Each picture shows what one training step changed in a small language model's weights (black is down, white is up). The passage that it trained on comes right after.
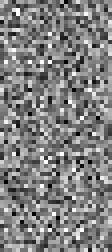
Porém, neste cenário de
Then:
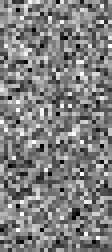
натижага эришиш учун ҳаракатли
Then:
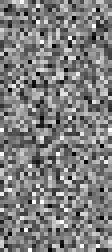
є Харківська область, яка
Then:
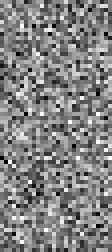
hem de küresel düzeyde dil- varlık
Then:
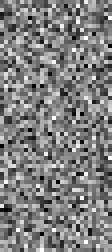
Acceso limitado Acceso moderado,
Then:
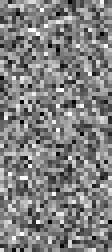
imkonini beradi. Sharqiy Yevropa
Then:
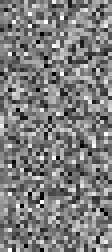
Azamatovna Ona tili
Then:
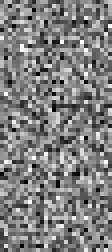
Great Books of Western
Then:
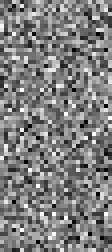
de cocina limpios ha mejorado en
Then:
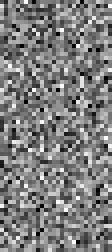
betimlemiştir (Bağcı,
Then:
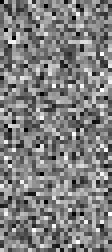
inson huquqlari borasidagi xalqaro shartnoma
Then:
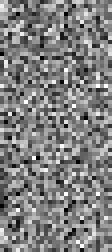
Federativa do Brasil de 1988.
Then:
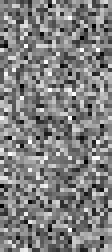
“vatandaşlık”, “eğitim” ve
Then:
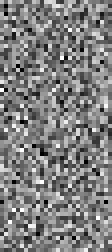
planteados por las neurotecnologías
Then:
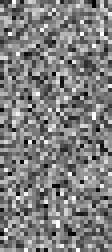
Hozirgi vaqtda ichki ishlar
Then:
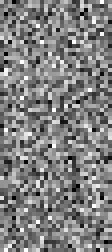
ташриф буюрувчиларни қабул қилиш
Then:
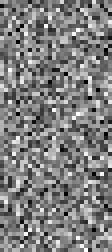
bevosita aholi va jamiyat
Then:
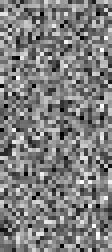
auffindbar sind bzw. von Laien
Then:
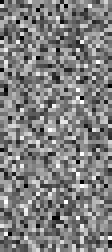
деңгейін және
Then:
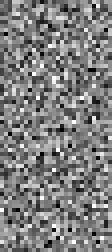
информации. Это позволит
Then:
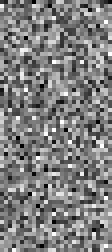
asarlar yaratdi. Bu yozuvchi
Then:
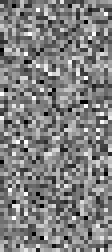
metadatakällor, det kan
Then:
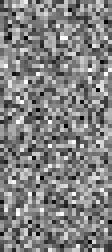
namoyon qiladi. O'zbekiston organik
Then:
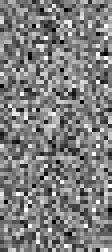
de l'article 17 de la liste du
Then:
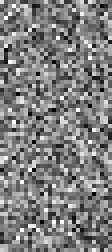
Obidjon Odilovich MINTAQA
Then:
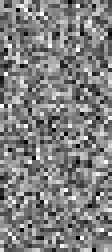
refleje en un desarrollo político, económico y
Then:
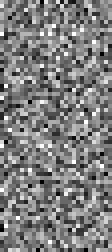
Ташкент, улица Амира
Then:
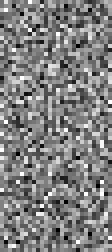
turli yurtlarning o'ziga xos geografik
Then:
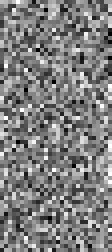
El texto marca una diferencia entre las
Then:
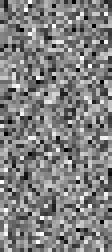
par les élèves et l'encadrement
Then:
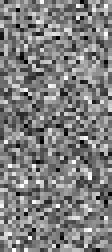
eclesiásticos. A mediados del siglo
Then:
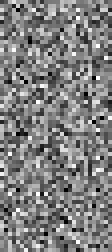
أفضل، ناهيك عن بث
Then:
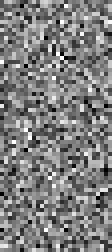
hokazolar. Ya'ni,
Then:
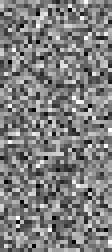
придают этим произведениям
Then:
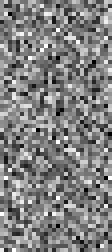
serta pemanfaatan layanan tambahan.
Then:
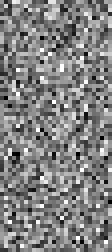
et d'autres extrêmement
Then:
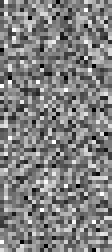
yanada mustahkamlanishiga olib keladi.
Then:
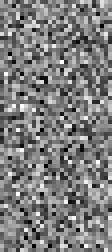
dotsent Axunova Zarrina
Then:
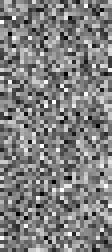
KAPITALINI BOSHQARISHDA
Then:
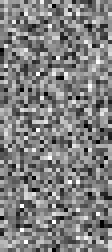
assistance and support for the Ukrainian
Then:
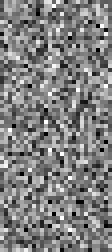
communicative skills in foreign language
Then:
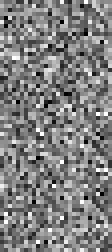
de milieux comme l'eau, le sol
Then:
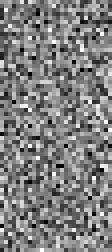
darslarni tashkil etish metodikasi uchun yaratilgan modelni
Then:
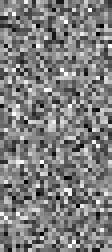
avantages de l'externalisation
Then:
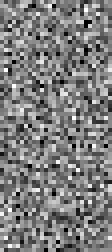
связи с этим в системе образования
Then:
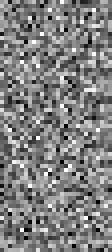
crescente multirresistência bacteriana
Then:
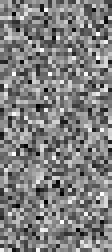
métadonnées et les données sont stockées
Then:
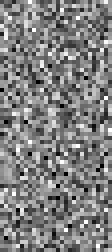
des jeunes autochtones du village
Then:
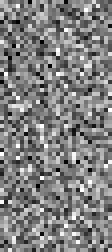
келтирилган. Калит сўзлар:
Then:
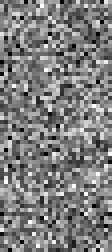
de WC-12%Co para ser
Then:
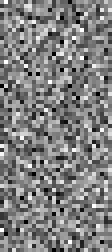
их развитию. В средние века,
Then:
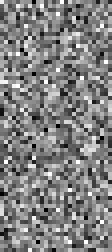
o pólen apícola não foram
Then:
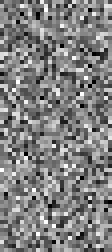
sok gyógyszertár nem
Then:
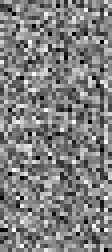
myšlienky, čím
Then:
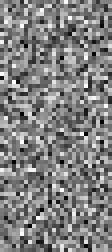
purkuvchi ventilyator; 6 –
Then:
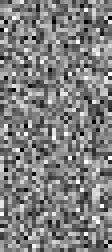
phones is associated with increased risk for
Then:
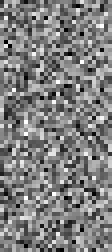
45 constituie un extras despre
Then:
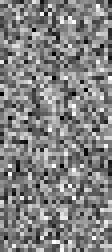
Im Fokus von LeNaTex – Lernen
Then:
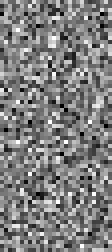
by the police, whose direct
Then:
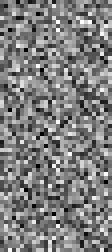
Безус¹, Н.С.
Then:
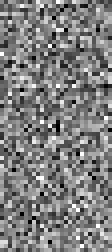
schematic diagrams, as well as
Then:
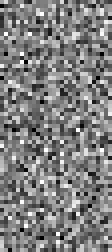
Guadalajara, México: Imprenta
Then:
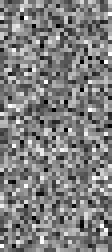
vaqt yoziladi. Ana shu vaqt
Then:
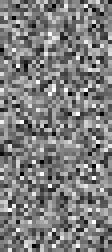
deve estar integrado ao sistema de atendimento
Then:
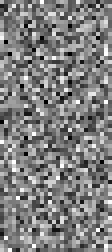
hindular qirqbo'g'im
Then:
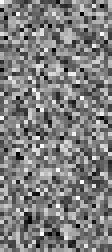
ВАЖНОСТЬ ОБУЧЕНИЯ
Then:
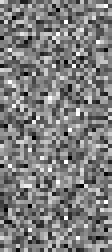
te ver voeren en het is ook voor het
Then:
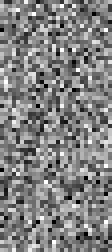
Ekiz H., Keser M., Altay
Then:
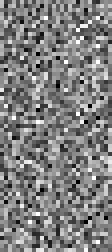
усиливающемся расколе населения
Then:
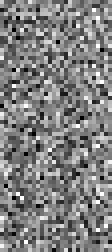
salqigan, kayfiyatsiz yuziga
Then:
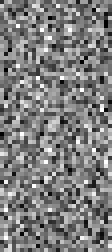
tizimli va keng qamrovda yoritishga
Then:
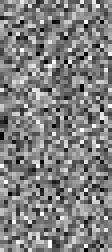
alanlarından biri olarak günümüzde
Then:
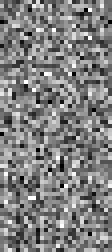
so anpassen, dass auch für die Sprache
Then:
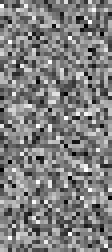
максимально нормальна швидкість
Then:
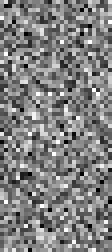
diámetro. Con respecto al peso del
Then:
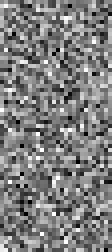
*Bina Gogik: Jurnal Ilmiah
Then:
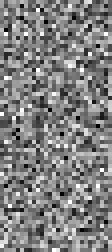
и в первую очередь
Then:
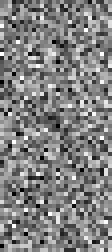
ASOSLARI VA HOZIRGI HOLATI
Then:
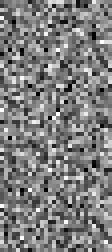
yangi mavzular, yangi uslublar va yangi
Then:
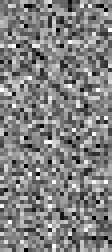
в случае с огурцом и
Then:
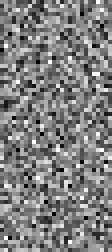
urnesfibler, fugleformede
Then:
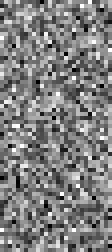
A. **Sobre a Democracia**.
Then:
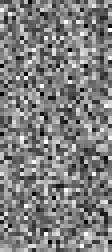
недоразумения. Но главная
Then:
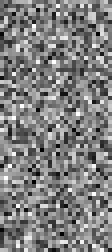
tomonga o'zgartiradi. Birinchi
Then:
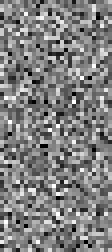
Уменьшают ли вакцины риск
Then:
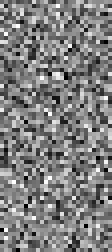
the highways of foreign trade.
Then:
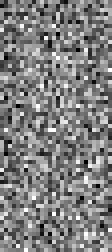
гидротехнической мелиорации в
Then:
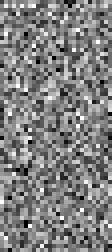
no descartamos la naturaleza o la normatividad
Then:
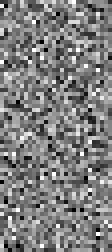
су тапса, Бас қоймай ма
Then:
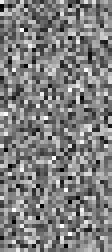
inobatga olgan holda moslashtirilgan yondashuv
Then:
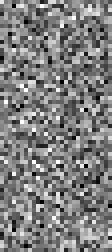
KREDIT LINIYALARI VA
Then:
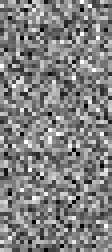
odaklandığı için *Elit Sözlü
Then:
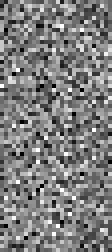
Москва; Вологда:
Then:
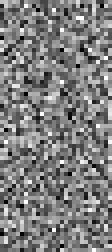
yetakchi o'rinni egallaganligi
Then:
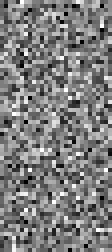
des moyens immoraux par lesquels
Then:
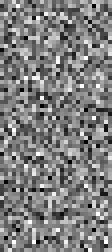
revolution and unity. The construction of a
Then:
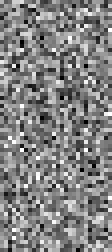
Gespräch mit fremden oder nicht besonders
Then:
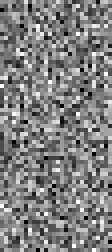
bir satrda 3 ta ping natijasi
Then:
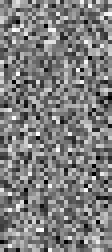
de nouvelles infrastructures scolaires.
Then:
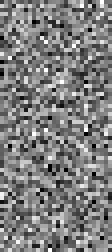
потрясли світ», «Війна і
